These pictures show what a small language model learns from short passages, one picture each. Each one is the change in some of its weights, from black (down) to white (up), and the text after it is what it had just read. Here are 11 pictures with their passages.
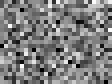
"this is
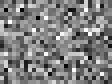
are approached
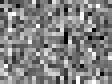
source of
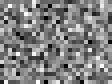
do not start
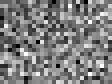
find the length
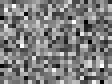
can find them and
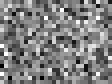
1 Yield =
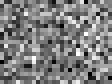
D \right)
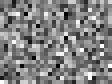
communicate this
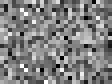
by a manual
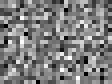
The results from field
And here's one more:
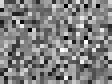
is over finite
